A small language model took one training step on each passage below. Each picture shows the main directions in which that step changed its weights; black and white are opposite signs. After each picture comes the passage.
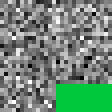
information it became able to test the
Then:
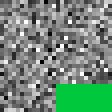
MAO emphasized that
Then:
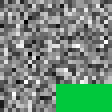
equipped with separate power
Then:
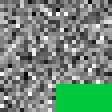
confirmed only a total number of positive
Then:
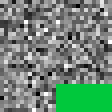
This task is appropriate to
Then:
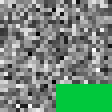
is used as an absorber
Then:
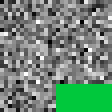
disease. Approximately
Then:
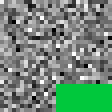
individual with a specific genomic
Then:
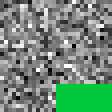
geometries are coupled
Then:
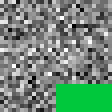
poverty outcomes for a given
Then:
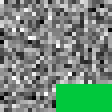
600 ODEs to calculate
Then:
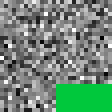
elders. The discussions
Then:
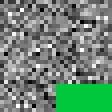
al.^[14] The present study
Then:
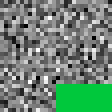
and OMEGA. These systems
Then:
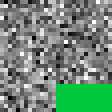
Introduction Corneal
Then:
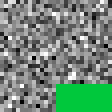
and Christianity from a
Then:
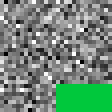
husbands. That
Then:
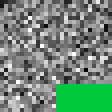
locus, indicating the average value
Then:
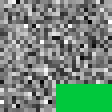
and oxide, metal organic
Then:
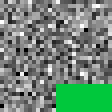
feedback, it is important to
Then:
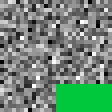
context²⁵ and the possibility of
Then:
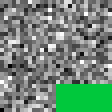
and Peijs, T.,
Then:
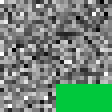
province (Duhok
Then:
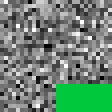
This leadership style also
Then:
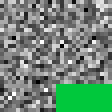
the most effective based on the observed time
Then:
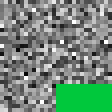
NATO. With their help,
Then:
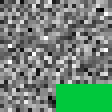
an analytical model and its variables of
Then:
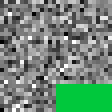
volume losses were estimated
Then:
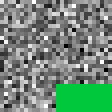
lap joints. High
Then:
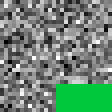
of haze as shown in Table
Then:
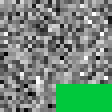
a false bottom,
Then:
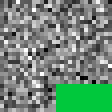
pick glass, a teasing
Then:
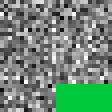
episodes in the
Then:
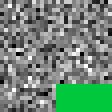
status epileptics.
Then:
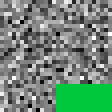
and the kinetics of the
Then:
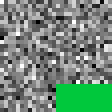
bilateral heterogenous
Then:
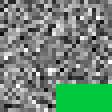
work environments, as well as the
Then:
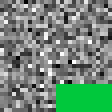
from about 960 nm up to
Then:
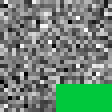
Main Body, both connected
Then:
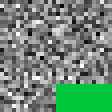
education promotes innovation and
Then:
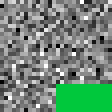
the weaving process, the resulting
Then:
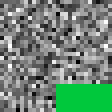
brush & brush
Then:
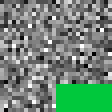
the data. CZR and KJ
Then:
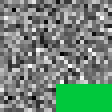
title to convey the
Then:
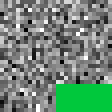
they fought pitched
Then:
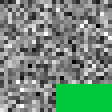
layers communicate to each other through
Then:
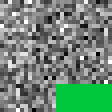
Compared to the widely used
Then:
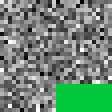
to focus on the main topic: the
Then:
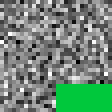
the author proposes a new
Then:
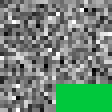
= 35$. Transferability
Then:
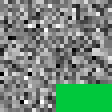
be noted that interaction,
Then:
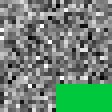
Comparative Analysis of
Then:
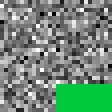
Preservation Framework for
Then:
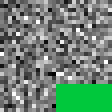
and colloids at all stages
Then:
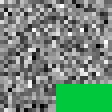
useful in complex orography
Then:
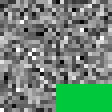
approval of synopsis from
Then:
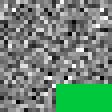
job of a refrigeration
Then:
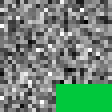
University of Copenhagen,
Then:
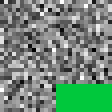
coordination between the metal
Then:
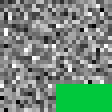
drawn with injecting
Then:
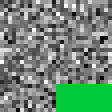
to the user through the different senses
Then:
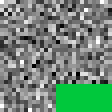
curve. This method proves to be
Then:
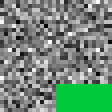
name: (type first name
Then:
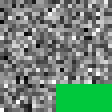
the Uzbek delegation
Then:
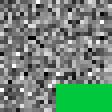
sent to the following groups:
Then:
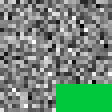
elevation time series. The
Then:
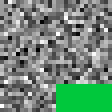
value it is used as traditional
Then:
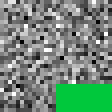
and diagnostics of colon
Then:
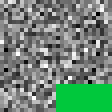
are of greatest importance.
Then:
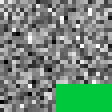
source of information. We examine,
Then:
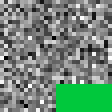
tools and resources, training in
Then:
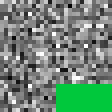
a computer accompaniment
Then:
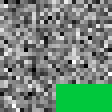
nor realize. It must be
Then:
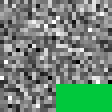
Putting it into words, we
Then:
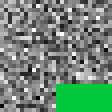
of engagement even while conducting acts
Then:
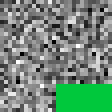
high quality graduates in the
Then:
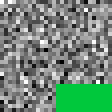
feature extraction methods, and new combined
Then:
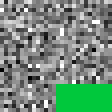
schools in Anambra state
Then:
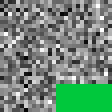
interactive methods in English
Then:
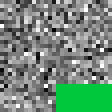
was observed in 18 patients with DN
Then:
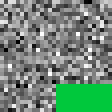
in remote or constrained areas
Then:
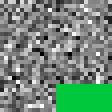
scenarios from Verdal
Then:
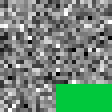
Botswana University of
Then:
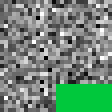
(HMAOX) has been
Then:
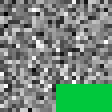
pay more were asked how
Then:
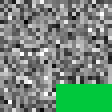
suffix in various combinations,
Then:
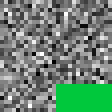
during the generation of the P
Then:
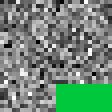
cross-sectional study was
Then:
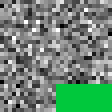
The curve was linear with the
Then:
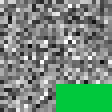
stage where mastery of addition
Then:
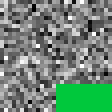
mulberry (*Morus
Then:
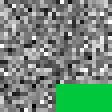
PROPEP4. They were
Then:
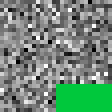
not successful in explaining the
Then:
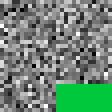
of the dye stock solution
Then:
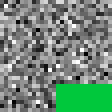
4: Distances are given by the
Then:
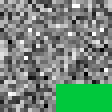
applied to a stand-alone
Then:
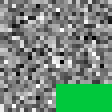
generally seen as unfair
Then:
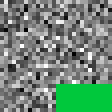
in section 3.2 assuming
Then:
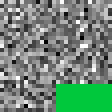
up and saving in hardware
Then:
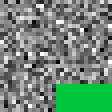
despite the proclaimed
